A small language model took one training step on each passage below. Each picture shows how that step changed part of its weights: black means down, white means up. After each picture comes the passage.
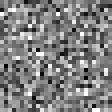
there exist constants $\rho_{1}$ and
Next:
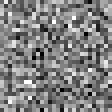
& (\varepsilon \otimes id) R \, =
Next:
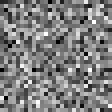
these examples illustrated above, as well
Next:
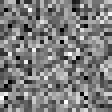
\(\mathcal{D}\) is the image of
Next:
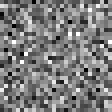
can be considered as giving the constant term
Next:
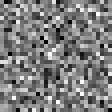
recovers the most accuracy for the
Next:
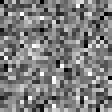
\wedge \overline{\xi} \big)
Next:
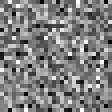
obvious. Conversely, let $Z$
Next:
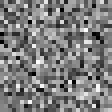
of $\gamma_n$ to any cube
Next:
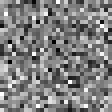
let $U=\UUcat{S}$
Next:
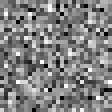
g(\tilde{x}) \biggr)
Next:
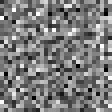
1-skeleton of the homotopy
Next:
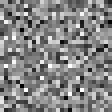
of assembly isomorphisms}. This implies
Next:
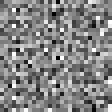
\begin{aligned} a_{k}
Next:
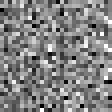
\lambda_2$. Then there exists a continuous
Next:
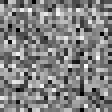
product tori are always conformally equivalent to
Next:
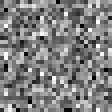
\paragraph {\bf A similar diagram for
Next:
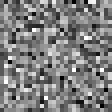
Comm. Pure Appl.
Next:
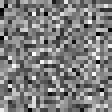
not observe the significant runout
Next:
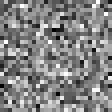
controllability of two coupled
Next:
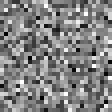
and \emph{insertion}, respectively.
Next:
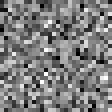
virtual crossing and denoted by
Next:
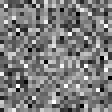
An analysis of the asymptotic behavior of
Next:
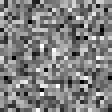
\vskip 0.08in \noindent{\it
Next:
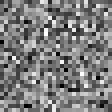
a random system of linear congruences
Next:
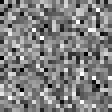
empty, PQM1 and
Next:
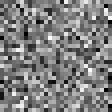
about $y$ axis of the
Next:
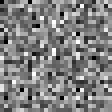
\eqref{eq:2}. To
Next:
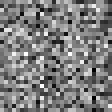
to characterize geodesics in our case as
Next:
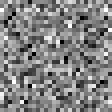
linearization of the units & 3 \\
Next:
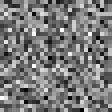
summands. In sharp contrast to
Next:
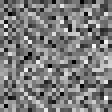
solutions for a class of Kirchhoff
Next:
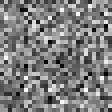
dimension $N\ge 2$, where
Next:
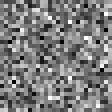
such that $\rho(t_1) =
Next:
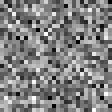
further improvements in evaluation complexity.
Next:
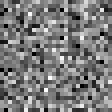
(2010--present)}. The original
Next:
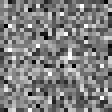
0$, we have \begin{displaymath}
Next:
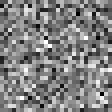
to prove: there are at least as many pairs
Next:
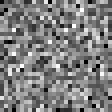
the above formulas hold with $U=0$.
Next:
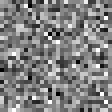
and use the procedure of the following sections, but
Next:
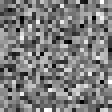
The scenario considered here is
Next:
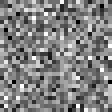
used by MC estimators. This
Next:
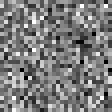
bound, we construct an appropriate weak
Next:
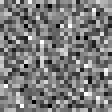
is $\St$-complementable if
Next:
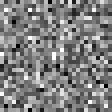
only pure-Neumann boundary
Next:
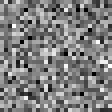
$k$-undistorted in $G
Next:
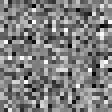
lower-rank tensor. However, as we now
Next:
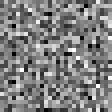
w-upper semicontinuous with
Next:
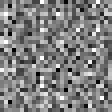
define natural first order differential operators by composing
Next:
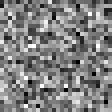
is no pair $(j, k) \in
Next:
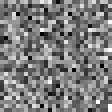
\pinlabel{$k$} at 22
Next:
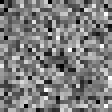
the line $r$. It follows that the
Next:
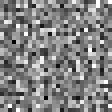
prove Theorem \ref{theorem-b}.
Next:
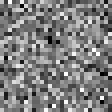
we have $$ \min\{a,
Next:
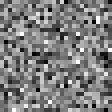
$D$ commute. \remark{Remark
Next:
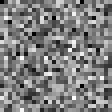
if in addition all (equivalently some)
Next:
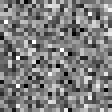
Although the convergence of both procedures is
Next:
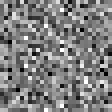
Now suppose that the statement is true for
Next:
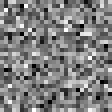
Let $1<j<r$. Assume that
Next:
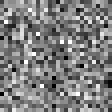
$$ by $P(x)$, then equation
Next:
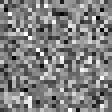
=1$ and furthermore by Table 1
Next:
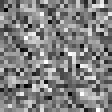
responsible for investment and
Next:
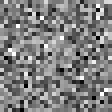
for larger systems. In the context
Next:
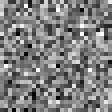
and $v$ be the solution of
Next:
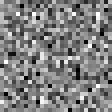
is, for any sequences $\left\{
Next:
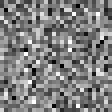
is of the form $\xi(z)$ for
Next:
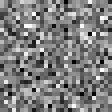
Z^3.$ The other result arises
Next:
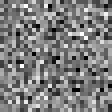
status. In other words, whenever
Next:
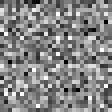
loops algebras with values in simple Lie
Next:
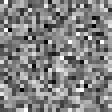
as $p$ and $q$ (respectively
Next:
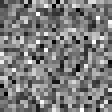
\begin{equation} g\left(
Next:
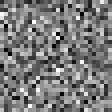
converges to $\eta_\star$ {\it
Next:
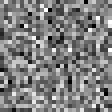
\eqref{e:poex} in terms
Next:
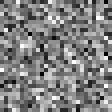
is Euler's totient function. There are
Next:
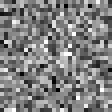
claim, that for any Lagrangian
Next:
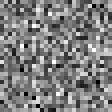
given weight $w$, that $\delta_k
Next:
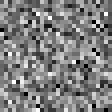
each compact subset $S$ of $D$;
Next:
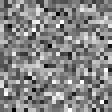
bridges, aerospace components, and
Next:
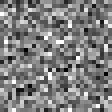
respectively, such that $\sigma(\frak
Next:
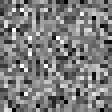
this assumption is illustrated by the next
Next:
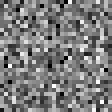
Mathematics, 1409 West Green
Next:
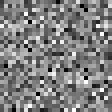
exception of one edge $e$ that is
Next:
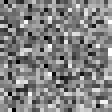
\epsilon_i - \delta_1)
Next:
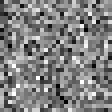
existed in our fiber before blowing up
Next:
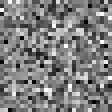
fast.} \vskip 0.4 truecm
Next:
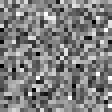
\begin{multline*} \rop {}
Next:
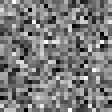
have \begin{cor} Let the
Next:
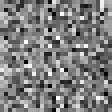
it is a left $C(X)$
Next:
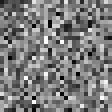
Bernik and M.~M.
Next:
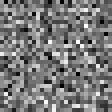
the snapshot space corresponding to
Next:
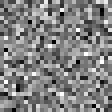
of a subspace $U\in X$ is
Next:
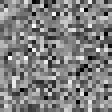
subbundle. It has one complex dimensional
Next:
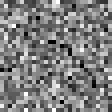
If we suppose that $G$ is a
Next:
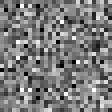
by the last point of Proposition 4.6.
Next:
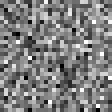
of the mapping class $\gamma$, as well
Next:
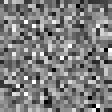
Galois section $s \in
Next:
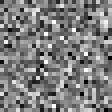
at time $t$, subject to the
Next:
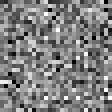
an algorithm. It can correct the bias
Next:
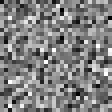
\end{tabular} \right. . \]
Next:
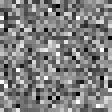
Papoulis. ''The
